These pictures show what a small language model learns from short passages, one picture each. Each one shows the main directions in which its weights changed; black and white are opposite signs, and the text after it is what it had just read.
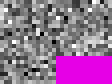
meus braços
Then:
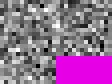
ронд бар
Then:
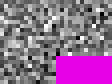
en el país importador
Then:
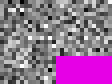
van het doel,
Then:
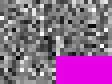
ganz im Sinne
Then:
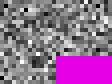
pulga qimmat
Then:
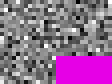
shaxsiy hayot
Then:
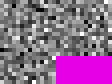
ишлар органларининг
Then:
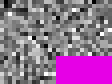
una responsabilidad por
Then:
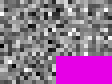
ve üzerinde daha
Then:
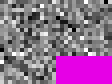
shoirning ismi
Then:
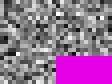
in the context of
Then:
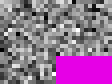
6.º Anos -
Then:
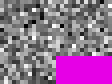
права інтелектуальної
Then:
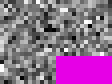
про те, що такі
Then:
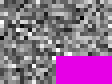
Lokasi Pada
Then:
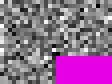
быть тонкие
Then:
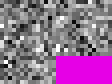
шай туриши
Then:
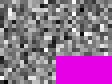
का चयन
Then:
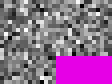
do fazer social e
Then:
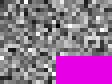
plastique à
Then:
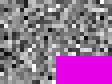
aniqlaydi; -
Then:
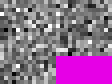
який є формою
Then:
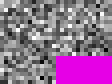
dasturlar – bir
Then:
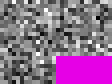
cinta conductiva
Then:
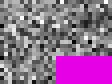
Retrieved from
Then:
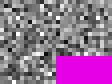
en base al cultivo del
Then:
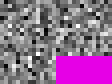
activité et dans ses
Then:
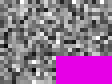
Rio de Janeiro,
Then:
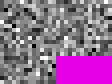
ayrim misollarni
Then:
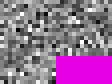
Nos precedentes
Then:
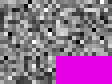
bo‘lib, u
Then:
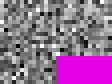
как математические
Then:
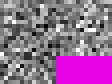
у режимі
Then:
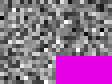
English Language
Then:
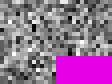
aynan oila
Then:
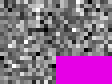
de visibilité par les
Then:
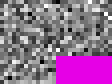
clínico. A
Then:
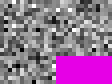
2. La tensión
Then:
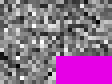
BY - Damit
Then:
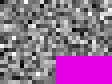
ώστε να
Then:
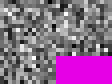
las carencias y
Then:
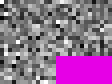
yuzasidan olib
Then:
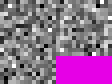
организации научной и
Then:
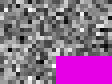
aos elementos fáticos
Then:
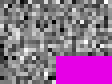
країні та
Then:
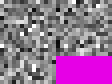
Поступила в
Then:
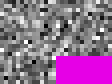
results on the
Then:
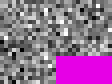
tinggi dari pada
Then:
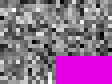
é possível o contato
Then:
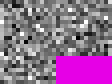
є пов'язаним
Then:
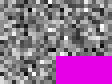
va taklif samarali
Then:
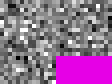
de acuerdo a los
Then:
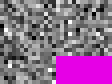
trappole, e
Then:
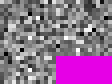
самого языка,
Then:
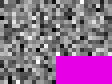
that regulate the
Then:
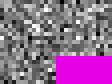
Departamento de
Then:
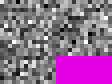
de habilidades para la
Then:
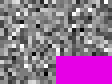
(online exclusion
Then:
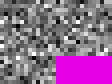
"Social Media
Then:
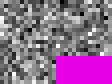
de la amplia
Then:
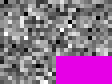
a la discrepancia
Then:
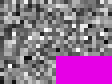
descrição e suas
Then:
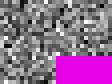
– Тошкент:
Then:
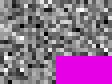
intrigues, por
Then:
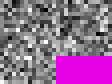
menemukan pengaruh
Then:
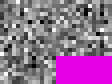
yang mempengaruhi
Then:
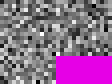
її ознаки
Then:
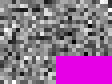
diseño de la
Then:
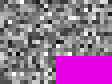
para muitos, ainda que
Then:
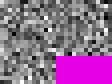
ички ишлар
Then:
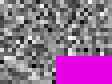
dicapai pada
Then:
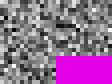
rządu; -
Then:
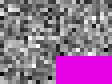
en el rango de
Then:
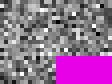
sociais, além de
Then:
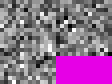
– tarjimada
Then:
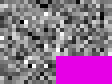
Shu bilan birga,
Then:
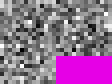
taxes within the
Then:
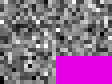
ва шаҳар
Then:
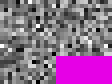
en el tratamiento de la
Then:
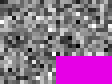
a amené Anna
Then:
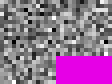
aos critérios de
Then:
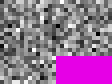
1 2 Науково
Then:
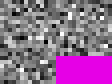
agente principal los
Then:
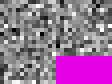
Экспресс –
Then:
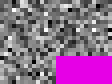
va elektr energiyasi
